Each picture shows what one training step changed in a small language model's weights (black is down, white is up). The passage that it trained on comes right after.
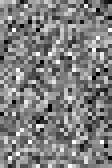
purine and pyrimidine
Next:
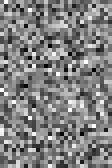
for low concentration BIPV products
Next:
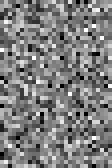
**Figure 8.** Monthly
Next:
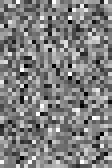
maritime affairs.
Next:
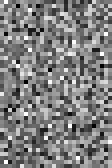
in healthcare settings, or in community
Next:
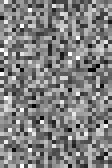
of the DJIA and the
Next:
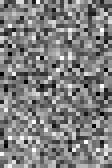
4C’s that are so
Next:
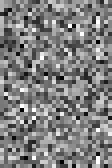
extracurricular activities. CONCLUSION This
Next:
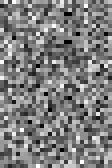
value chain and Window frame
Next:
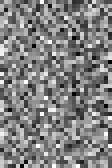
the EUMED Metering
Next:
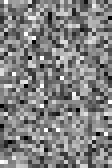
lack of large datasets containing audio
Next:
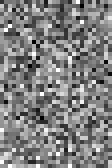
more than it reduced the energy
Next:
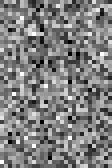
microscope (SEM),
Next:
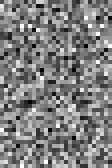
and Latency GeLu uses
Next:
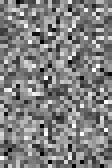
Squarzoni and
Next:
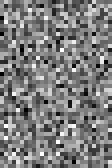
that was moved to make the
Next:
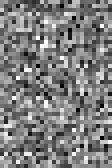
Additionally, the storage moduli under
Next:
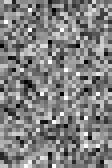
to double frequency of usage and increase
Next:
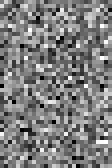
those fluctuations that according
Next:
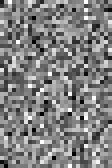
daily basis; necessitating Public
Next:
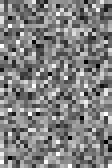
operating conditions changes the performance of the
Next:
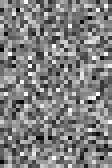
property of QCD. However,
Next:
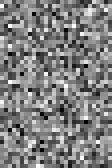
global knowledge-based economy can be
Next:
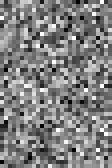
Department of Khyber Teaching
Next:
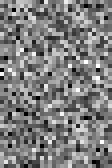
calcium-containing stones,
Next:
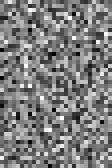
titled as *Water
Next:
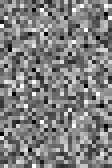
the lower extremities.
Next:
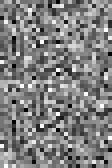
with the use of traditional medicine in
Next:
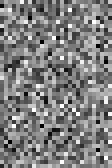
Isgor, "Corrosion
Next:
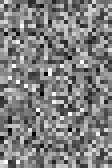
and density plots (Figure
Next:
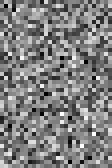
space is the RGB color
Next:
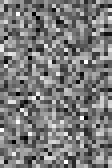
losses. All these parameters depend on
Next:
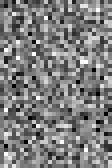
proportional to the measured voltage.
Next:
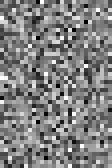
each incorporating various boundary conditions.
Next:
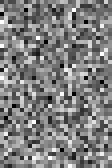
erase[s] the
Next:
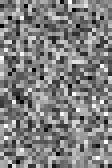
showed that the overall model was
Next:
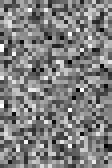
(NWES) to address
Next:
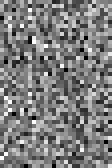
of the driving system is measured
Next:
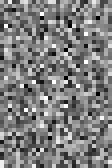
heated at 60° on water
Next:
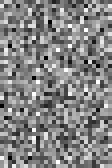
and adjust the courses lightly.
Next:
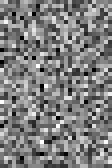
actively the author’s language
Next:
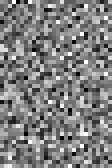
stochastic analysis of the
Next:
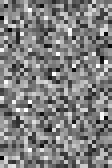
that it can be concluded that
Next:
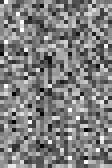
analysis of ITS in this study
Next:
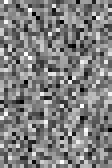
at different concentrations. This is in
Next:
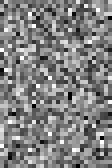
heavy metals generate major impacts
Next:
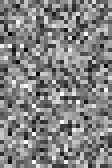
1 diabetes physical exercise restores
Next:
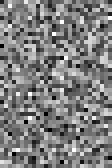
process (for example hospital records,
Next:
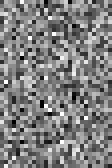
of institutional learning and not from
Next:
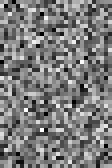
are other datasets that would give better
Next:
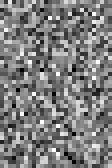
and extracted with chloroform,
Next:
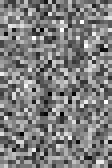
IP addresses or packets
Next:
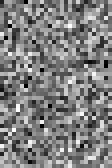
sp., the lady
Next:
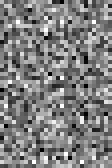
cylinder largely follows the desired
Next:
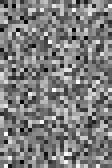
update the project scope statement, so
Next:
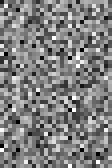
A PARTNER AS
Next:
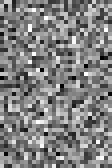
is the most beauty of
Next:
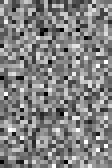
approach. For that purpose,
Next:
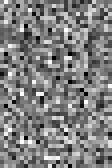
in between. Initial conditions in
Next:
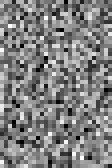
it will enhance their productivity and
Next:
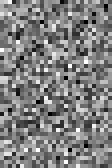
acid concentration using 5%, 10%,
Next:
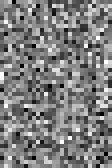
to publish to secure tenure and
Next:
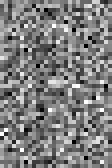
¹*Department of
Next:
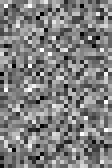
Moshé, S.
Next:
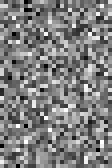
Structures service](#).
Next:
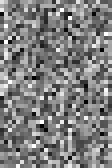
accurately weighed,
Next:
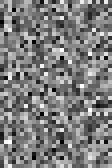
or part of India. Any
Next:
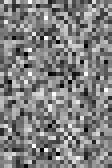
was to align with the US
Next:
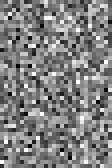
Fig. 5. However, the
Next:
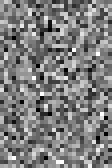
and electronic media. They are not
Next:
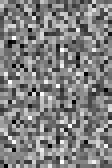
a further sense also contributes to creating
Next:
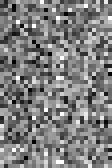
left side. The hardness of
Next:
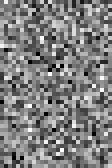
relocating from rural to urban
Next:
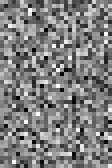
find its reflection in the language.
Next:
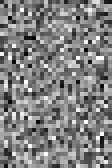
framework employs machine learning models to
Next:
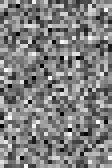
system** 10 At the steady
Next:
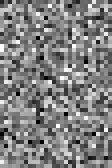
H test or one-way
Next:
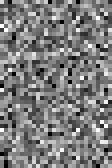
way Uspenskii
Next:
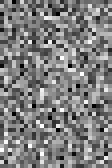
'natural' by feeling
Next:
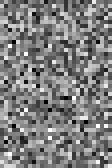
provide legal protection in the form of
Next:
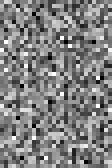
well as lowering the environmental and
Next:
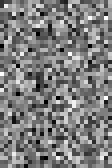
HS with other optimization algorithms to
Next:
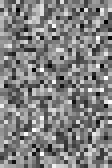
bioavailability. During
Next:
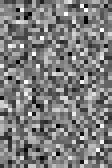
pooling $I_p
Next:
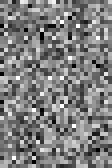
g), preheated at
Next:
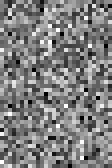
their finances, conventions,
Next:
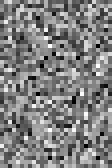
condition was at the enzyme concentration
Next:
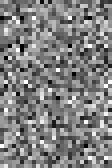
while ST1 had the least
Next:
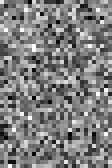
or continual respiratory
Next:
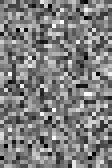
2011). Quinine is a
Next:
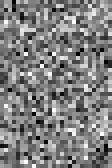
Hz to 0.1 Hz was
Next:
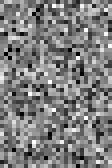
issues, reducing their clarity and
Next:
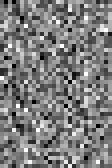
barley was grown after as
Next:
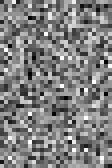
illustration of the process nature of
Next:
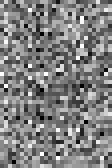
for diverse stakeholders on energy systems modelling
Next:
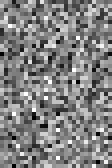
the degree of integrity required,
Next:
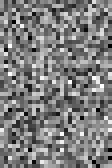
extracted. This raises again the
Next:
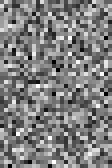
the locale since it was chosen
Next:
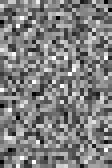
the potential role of histone
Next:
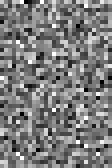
lines + measurement system + upper
